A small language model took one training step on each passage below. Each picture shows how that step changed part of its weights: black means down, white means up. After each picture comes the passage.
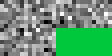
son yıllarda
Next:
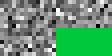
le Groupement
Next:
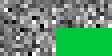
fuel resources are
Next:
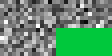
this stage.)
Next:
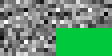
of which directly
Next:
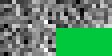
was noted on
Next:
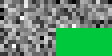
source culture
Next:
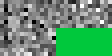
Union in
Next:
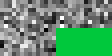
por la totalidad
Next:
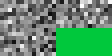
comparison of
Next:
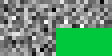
important part of
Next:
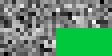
dividend of
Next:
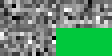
interação com a
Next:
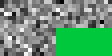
daraxt va
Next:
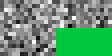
course at hand,
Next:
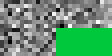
and the resulting
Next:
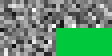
also full of
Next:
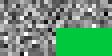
would like to
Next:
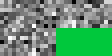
a partir da
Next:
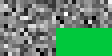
tierra o
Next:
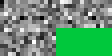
speaking skills.
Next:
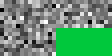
region towards
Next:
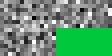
or resources.
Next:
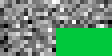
the craters
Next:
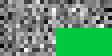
What can the
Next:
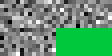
Strategy should
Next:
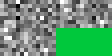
learning practices
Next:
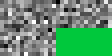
have been used by
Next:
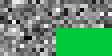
LRP and
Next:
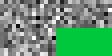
ločene in
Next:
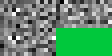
regulations may
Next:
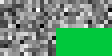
inability to
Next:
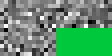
samarali va
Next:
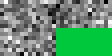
items have
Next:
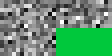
and they will
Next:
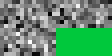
maximaal te
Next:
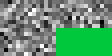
cross – system
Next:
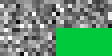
it to be the
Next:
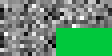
om het doel
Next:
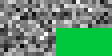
of the present study
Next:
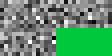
passei a
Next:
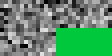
como queda
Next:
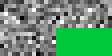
area around their
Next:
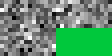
el turismo :
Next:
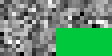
demands in
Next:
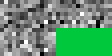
The social identity
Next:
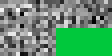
and India at
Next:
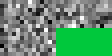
a segurança
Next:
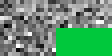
of expunging
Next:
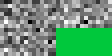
and Figure 6 for
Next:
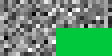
the summary
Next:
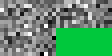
and after -
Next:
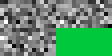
line for this
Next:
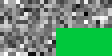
tax regime
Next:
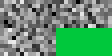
methods were used:
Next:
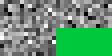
a chair
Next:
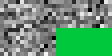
of the digital
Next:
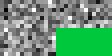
particles in that
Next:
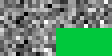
which works on
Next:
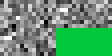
the other hand,
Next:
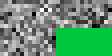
here is that
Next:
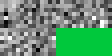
ko je
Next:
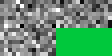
TCV to
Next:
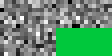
towards these
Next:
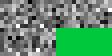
com custos
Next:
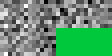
done for the
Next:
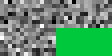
yoshi va
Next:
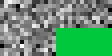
supply systems using
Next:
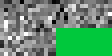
its rated
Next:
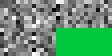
concepts such
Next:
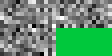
door ook
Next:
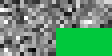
for our common
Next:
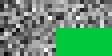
was performed
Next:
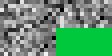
of the primary
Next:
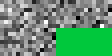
by the end of
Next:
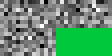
And Dependency
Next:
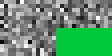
Agro ilm
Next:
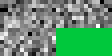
Act of
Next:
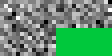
interest, this type
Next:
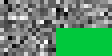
in planning and
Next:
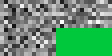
elements, and
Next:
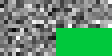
on supporting the
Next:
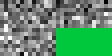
it will not significantly
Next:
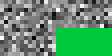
and oxidative
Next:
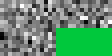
distance measure between
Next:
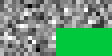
якому всі
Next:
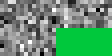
selección de
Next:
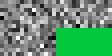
group compared to the
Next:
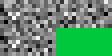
information related factors on
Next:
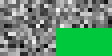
lakukan atas
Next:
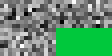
was implemented,
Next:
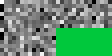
perception and
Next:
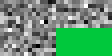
the remaining questions
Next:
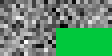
proved that
